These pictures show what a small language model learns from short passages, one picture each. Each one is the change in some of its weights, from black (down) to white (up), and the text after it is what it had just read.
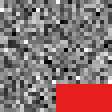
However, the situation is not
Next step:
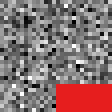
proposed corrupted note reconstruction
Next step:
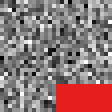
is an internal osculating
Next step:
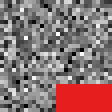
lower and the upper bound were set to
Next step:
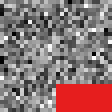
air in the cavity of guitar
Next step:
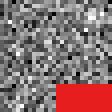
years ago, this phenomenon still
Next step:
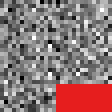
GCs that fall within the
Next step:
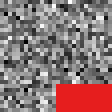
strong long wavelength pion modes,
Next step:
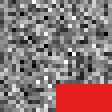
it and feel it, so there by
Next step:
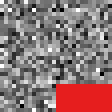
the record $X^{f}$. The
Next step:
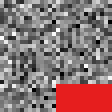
after the transition is however not so clear from
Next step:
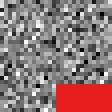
\item \textbf{RQ1}:
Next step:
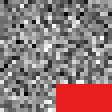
equation, $C$ is a parameter
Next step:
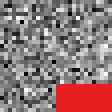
of affine parameter $\tau$ on the
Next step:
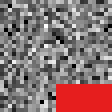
goals. | *Table 1:
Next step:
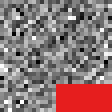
{High}}, \bibinfo {author}
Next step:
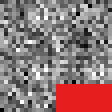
coincidences above a threshold of 30
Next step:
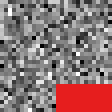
By deflecting as much energy as possible
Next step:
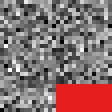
via laser excitation of two vibronic
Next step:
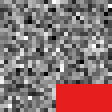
possibility focussing our attention on
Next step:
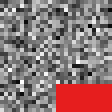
+ (-) sign. Due to
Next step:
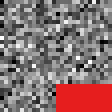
the ultimate CMB polarization
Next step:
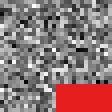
in the aperture photometry of
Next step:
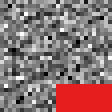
activity and respond via activation
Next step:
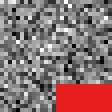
a lower value for the field strength
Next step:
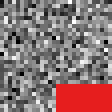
the AdS black-hole metric in
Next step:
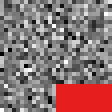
throat is an extended object in
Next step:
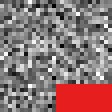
percentage errors presented in figures 9
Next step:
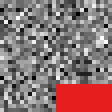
and how fidelity is introduced.
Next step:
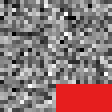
of each of the two correlation peaks to
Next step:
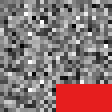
results. We now make some cuts.
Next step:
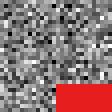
some extent also affected by dynamical
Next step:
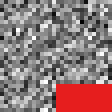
\alpha, \omega) \ ,
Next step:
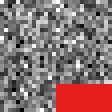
for the transceivers and also
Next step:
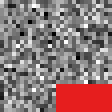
singlet state is rendered less effective
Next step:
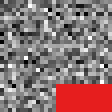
\vspace{3em} %
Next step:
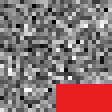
$\alpha$ controls the perturbative
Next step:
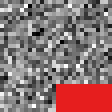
to assess whether new insertions or
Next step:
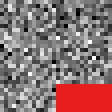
steatotic liver
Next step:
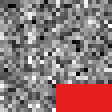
EQHA's have attracted
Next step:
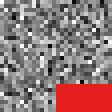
between gold covered plates in
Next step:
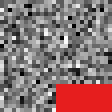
of collective breathing
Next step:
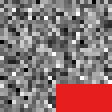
Shim Stock,
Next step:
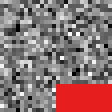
must transform observed angular positions and redshifts
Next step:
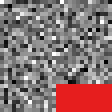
store pre-distributed keys
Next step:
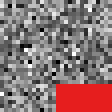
F. Sorrentino, G.
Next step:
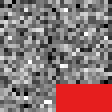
describe the measurement. To describe a spin measurement
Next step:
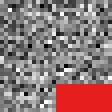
50 are edited by a uniformly
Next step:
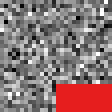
equations in time. On the other hand,
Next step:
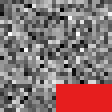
Jefferson Laboratory,
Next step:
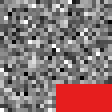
denotes a predefined reference to be
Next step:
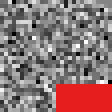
the work function of graphene;
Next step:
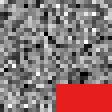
to match the predicted radii of
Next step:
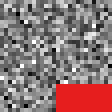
contribution to the susceptibility when
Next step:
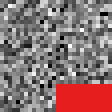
RB system for high-efficiency can
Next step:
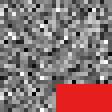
However, to be able to extract details
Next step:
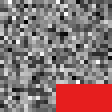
total cost of interactions (number of interaction
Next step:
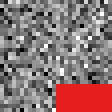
argument is required to motivate the
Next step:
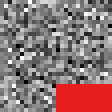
proof of the adiabatic theorem by
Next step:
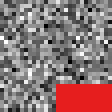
include cases where the variation in treatment
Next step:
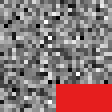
of the physical metric on a disk
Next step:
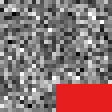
toolboxes have been developed particularly,
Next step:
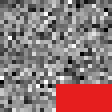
since the two LLMs are training on
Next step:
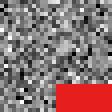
Fourier transform, as described in the
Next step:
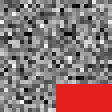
have to be uniquely fixed as
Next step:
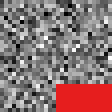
the wall, while in the disk we
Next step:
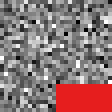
approximation. The detailed setting information is provided in
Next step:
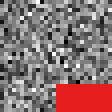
is that the background produced is within reach
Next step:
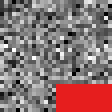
the singlet quark and the gluon mix
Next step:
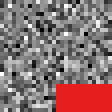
larger angle calls for longer
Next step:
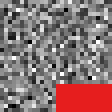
clump was accompanied with a
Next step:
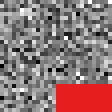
angles are disturbed by the
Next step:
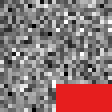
it is reasonable to believe that
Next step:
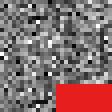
by the corresponding size of the nuclear area and
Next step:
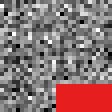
at 7~mm to investigate the growth
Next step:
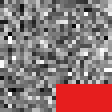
$\mu$, which at NLO are given
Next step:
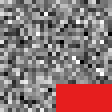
and express $w_0$ in
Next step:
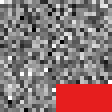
effect of low coupling is to modify the
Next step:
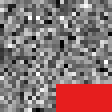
internal enclave state. %
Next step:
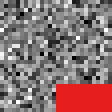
and lower limits, respectively. Note that
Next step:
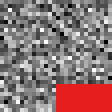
the intensity $I_{ij}$, are
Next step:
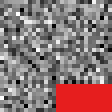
was developed to model correlations in
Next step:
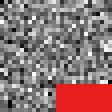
analysis. The scraped data,
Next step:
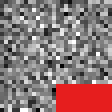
this step is non-trivial,
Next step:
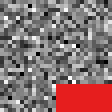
distribution family, we can run it
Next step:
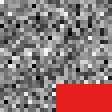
$\theta_c$ which represent the
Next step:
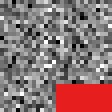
Landau damping}.
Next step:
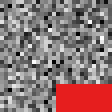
gap equation defining the Gribov
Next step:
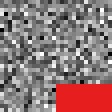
access to the low-frequency
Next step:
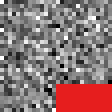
neither inclusion is known to be
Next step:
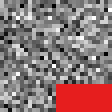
Actually, in framework of
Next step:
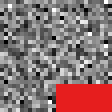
compared to others platforms and
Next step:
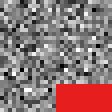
linear decrease of $\alpha$ with increasing
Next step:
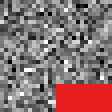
since ancient times due to its
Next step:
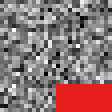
tested our model on two dataset
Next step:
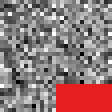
low PE thresholds observed in
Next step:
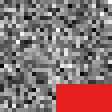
Maryland, College
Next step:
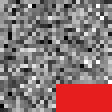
spent EUR. All
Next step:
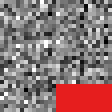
manifold with an objective
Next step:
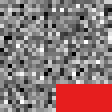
condition at $r=R_{2}$
